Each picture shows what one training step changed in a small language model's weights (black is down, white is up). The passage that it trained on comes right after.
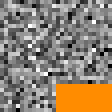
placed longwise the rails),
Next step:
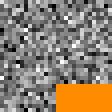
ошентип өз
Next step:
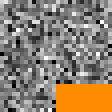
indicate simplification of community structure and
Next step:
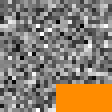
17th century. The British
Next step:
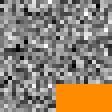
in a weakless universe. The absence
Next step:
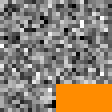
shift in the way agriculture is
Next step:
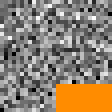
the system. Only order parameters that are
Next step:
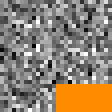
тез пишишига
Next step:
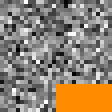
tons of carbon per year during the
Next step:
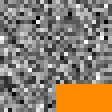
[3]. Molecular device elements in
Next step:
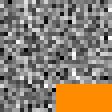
two public datasets for gait recognition:
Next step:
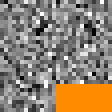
kickboxing, general physical training,
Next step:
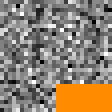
consultation de documents en ce qui
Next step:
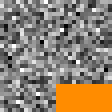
government in SME development are provision of
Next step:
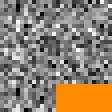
unirse en comunidades
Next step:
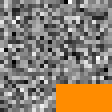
of spectroscopically pure SiO₂
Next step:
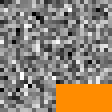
of a quadratic potential with time-dependent
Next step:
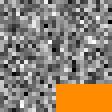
emas, balki birinchi
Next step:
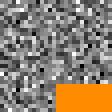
or placing the patient in a
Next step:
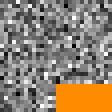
(solid line). At the boundary,
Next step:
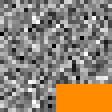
with typical length scale $\ell$, the time
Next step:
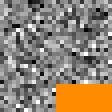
between the groups with respect to the level of
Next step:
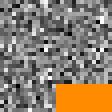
and angles (including torsional)
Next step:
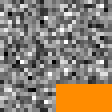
system are mathematically described, considering the
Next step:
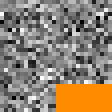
(Figure 2). We speculate the
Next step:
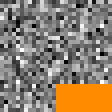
we have witnessed how disability
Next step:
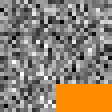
our human-in-the-loop strategy
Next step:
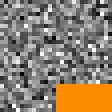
Theory } % \author{%
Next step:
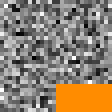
exposes the contradictory logics
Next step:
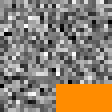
remaining graphs are directed. For
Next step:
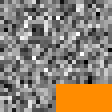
follows; 3mm in thickness,
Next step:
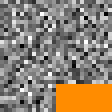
ve daha önce
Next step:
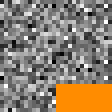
are really timely words of encouragement
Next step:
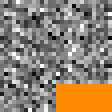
un sistema social en el que los
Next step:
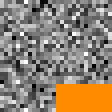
fuente de radiación una
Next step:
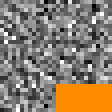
hyperbolicity at the merger,
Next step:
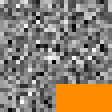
while quantum hardware continues to progress
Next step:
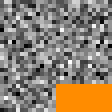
mean their infallibility of iniquity
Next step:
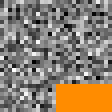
of the education system and achieving higher
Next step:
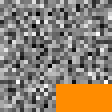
new bosonic equations whose properties need further
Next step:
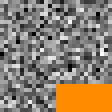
the direction indicated in yellow in the
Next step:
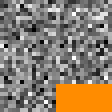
interventions in resource poor and conflict
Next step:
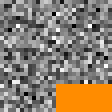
8 context blocks. Each block contains 6
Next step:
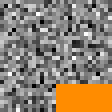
such methods are not feasible because we
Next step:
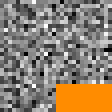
named “Solar for All” is
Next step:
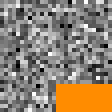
in the Black Sea, there are
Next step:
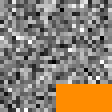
и интеграцию 53
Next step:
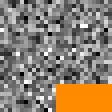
қайта конструкциялаши
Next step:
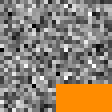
all ground $F=2$
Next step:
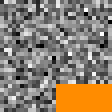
18 to 24 inches tall. It
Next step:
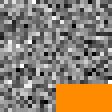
to be done on cipher text that
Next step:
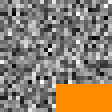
Transportation & Disposal Analysis
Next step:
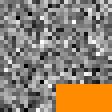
стверджувати, що між
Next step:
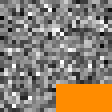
(peptone, yeast
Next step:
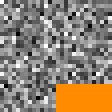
\section{Convergence towards the Gaussian
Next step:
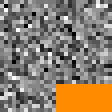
et al.} to accommodate
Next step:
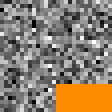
and AGA generated and analyzed the data,
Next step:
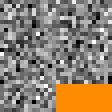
the need for these services, as they
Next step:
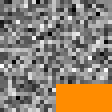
in Fig. 3d using the
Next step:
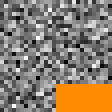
3. Carbohidrat (%)
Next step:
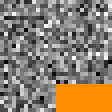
rich in oncoids, microbial
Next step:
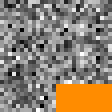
have a precisely quantifiable
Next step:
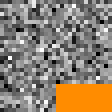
the chaotic region becomes significant), the
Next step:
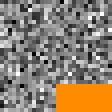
contour de l'incisive
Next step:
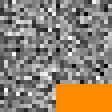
Fonte: IBGE,
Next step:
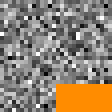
maps $-\tilde{b}$ back to
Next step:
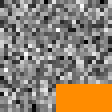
T4 in dry cutting condition,
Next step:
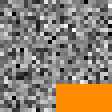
person's belief about one's ability to
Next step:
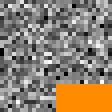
commonly, palm oil mills
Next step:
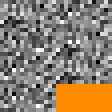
low & low & low & low & low
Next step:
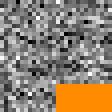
estudios que puntualizan que
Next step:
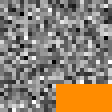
This is the only way to overcome
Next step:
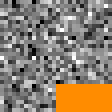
$\eta$ production, motivated by the
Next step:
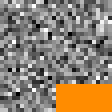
5PN-level local Hamiltonian,
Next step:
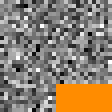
Ledesma (2019) presenta
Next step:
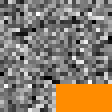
terrorism. It focuses on
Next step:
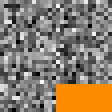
that have been named as potentially relevant
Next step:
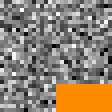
overeenstemming tussen de
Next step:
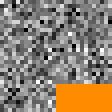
Toll-like receptors
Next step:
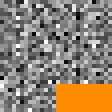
یک پدیده
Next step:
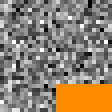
gossypifolia* y de
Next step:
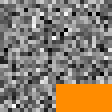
riportata da Jacopo
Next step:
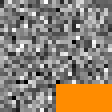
doing mapping of the raw materials that would
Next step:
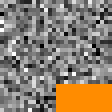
number of pulsars having velocities much
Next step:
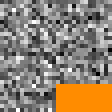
black vertical line on the maps) are
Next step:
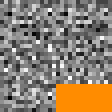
values of $|B|$, demonstrating
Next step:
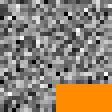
the inclusion of searches that are
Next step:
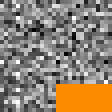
development of NT/DNTs
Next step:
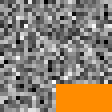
that the highest number of accidents
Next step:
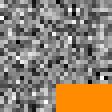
compression by the magnetic field,
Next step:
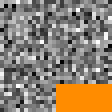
capability that is already present but does not
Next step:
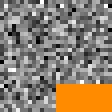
\begin{equation} f^\dagger =
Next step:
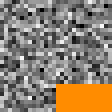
acting in the world”. The authors
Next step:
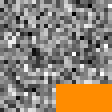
context of the strategy, the examples of the
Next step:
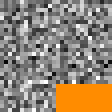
P $ in term of size $S$
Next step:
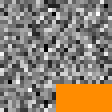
experiments}. The outcomes of the principal experiments
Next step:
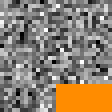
– statistical difference with intact animals
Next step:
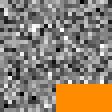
samaradorligini oshirish, o'qituvchi
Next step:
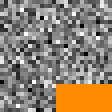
was so severe that the population of
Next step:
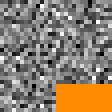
más de 85% de participantes
